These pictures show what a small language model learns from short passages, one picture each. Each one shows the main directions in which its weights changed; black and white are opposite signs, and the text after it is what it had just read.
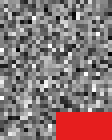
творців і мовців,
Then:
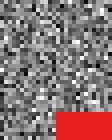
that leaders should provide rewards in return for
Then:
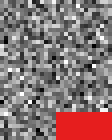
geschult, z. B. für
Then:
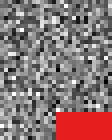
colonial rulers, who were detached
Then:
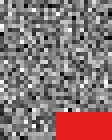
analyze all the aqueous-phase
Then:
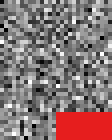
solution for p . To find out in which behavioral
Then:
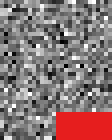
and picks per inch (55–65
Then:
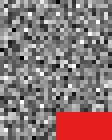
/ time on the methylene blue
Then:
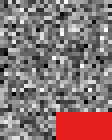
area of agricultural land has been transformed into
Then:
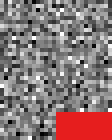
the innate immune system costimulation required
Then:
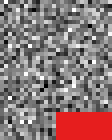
detect anomalies. For the firewall,
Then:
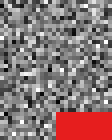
of Ukraine «Kyiv
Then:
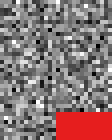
of relevance to the assembly of future
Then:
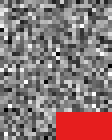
and standard star images from the different nights were
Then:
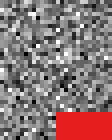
data; and carried out the methodology by creating
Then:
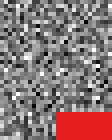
achieve their goals. Regarding the object and
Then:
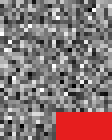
Finally, for each startup, the
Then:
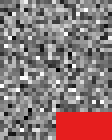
принципы концепции
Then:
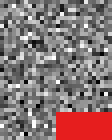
tectonic forces (fault) and
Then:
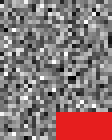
define a metric called accept ratio (this is different
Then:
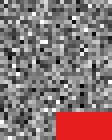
that there are several types of information (entropy)
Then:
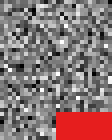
ijtimoiy birlik, hududdan topish
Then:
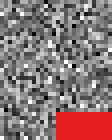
Junior; Pereira, 2025,
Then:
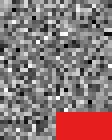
ancestors chose the mode of
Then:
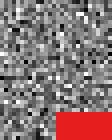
{E.}~\bibnamefont {Mascarenhas}},
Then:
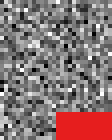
Запропоновані науково
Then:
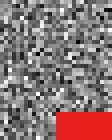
ahamiyatini ko'rib chiqadi.
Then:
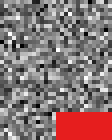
of the Russian Academy of Sciences.
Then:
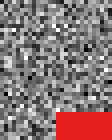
threshold $K1$, a PAUSE
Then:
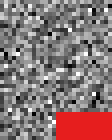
at optical wavelengths, but show a range of
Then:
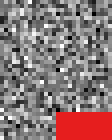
OLIY VA O‘RTA
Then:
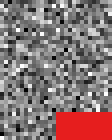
intensities of the Dirac bands are present at
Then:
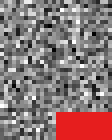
carrera, se compararon con
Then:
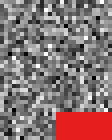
scalar atomic gases is widely believed to
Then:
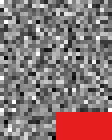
posebno što ovu
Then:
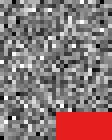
after a parameter is included means that the parameter has a
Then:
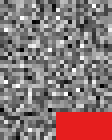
secundaria, necesidades educativas
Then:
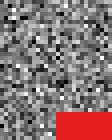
PN refer to metrics using EFPs and
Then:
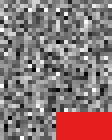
que os dados não apresentavam uma distribuição
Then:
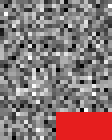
is one of them, or a combination for a
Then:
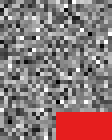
yana bir ichki qulayliklaridan
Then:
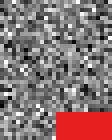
de soluções técnicas inusitadas no
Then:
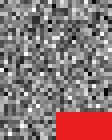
compute waveform templates in high-dimensional parameter
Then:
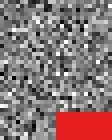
barqarorlikni saqlashga
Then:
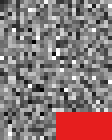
Adults: A Scoping Review.
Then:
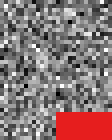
bowel obstruction, colonic
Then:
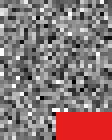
Warehousing and OLAP
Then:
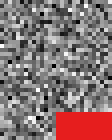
be written in terms of Wilson lines
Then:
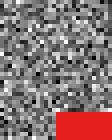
of particles used in the simulations. This is a non
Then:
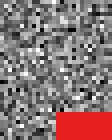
interpretation: E.D Writing
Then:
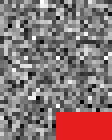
dry transfer method with PDMS in the alignment
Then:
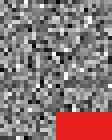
(t)$ and $\phi _\alpha
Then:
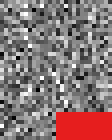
\right) \left| 1-\frac{{\dot
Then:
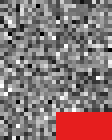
в условиях интродукции
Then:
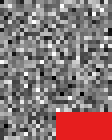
contradicciones interculturales, las use a
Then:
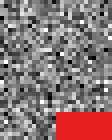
on-site properties into corresponding non-equilibrium
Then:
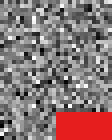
endangering one of principle values of personal life and
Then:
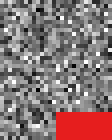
effect of Poisson statistics and not only
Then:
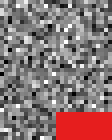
none"> Pursues and advises on
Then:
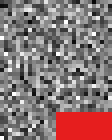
*Cryptazeca*, basados
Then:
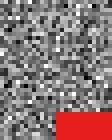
che papa Benedetto XVI
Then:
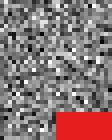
dialogues are distilled into concise
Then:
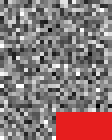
testing activities will need to be reduced while preserving the
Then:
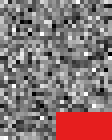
days where children are present to check if nets are
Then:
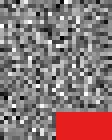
photoproduction on the deuteron have
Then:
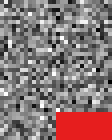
from the ‘hot’ side of the
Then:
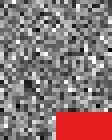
muamelede bulunmuştur.
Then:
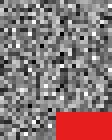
trends, Digital resources, Artificial
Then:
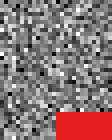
мобільності населення.
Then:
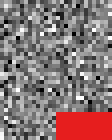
sabab bo'ladi va natijada
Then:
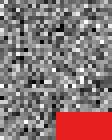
940. Wave number (cm-1)
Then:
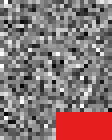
مدرسة الشام:
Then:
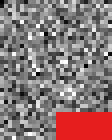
1982) - Enoplognatha
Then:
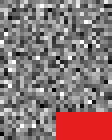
as a class lie on one extreme end
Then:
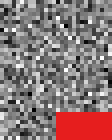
amounted to almost 82 billion
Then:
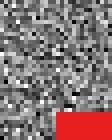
or spreading size using information from the observation such
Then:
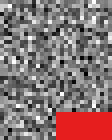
específicas), y fomentar tales
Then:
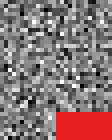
holatda kuchlarning teng ta'sir
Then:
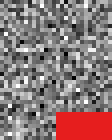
field. \begin{figure*}[!ht]
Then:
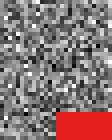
L. ve Lewis, J. A.
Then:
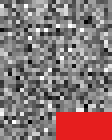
of the actual input $X_t$. This channel
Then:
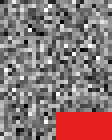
jismonan rivojlantiruvchi
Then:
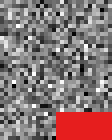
gradually diminishes with the heavy
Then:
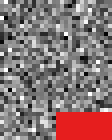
исследования даны научно-практические
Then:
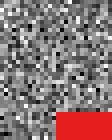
constant transport coefficients. Denoting the positions of
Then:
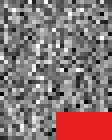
Wszystkie te elementy
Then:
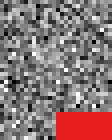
de suprir a escassez de
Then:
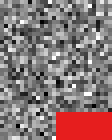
who were held responsible under international law and the
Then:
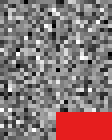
ming taga yetgan. Bu esa
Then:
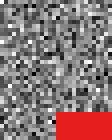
the influence of others, and even compromise on
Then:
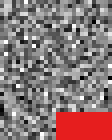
se va renunța vreodată
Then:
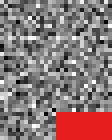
the filamentary flow and disordered moving
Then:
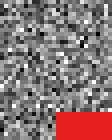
of the biochemical composition of the
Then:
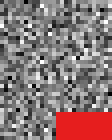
relatief moei- zaam
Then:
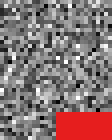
of the Observatory of Yale University to the
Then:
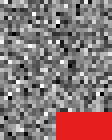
қулайликлар яратилди.
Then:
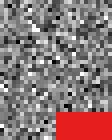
Soonwon Choi, Paul
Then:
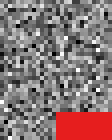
\nu}, \end{equation} \noindent and
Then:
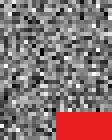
the "large" distance region where screening
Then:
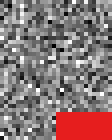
Setia dan Sabar pada Cerita
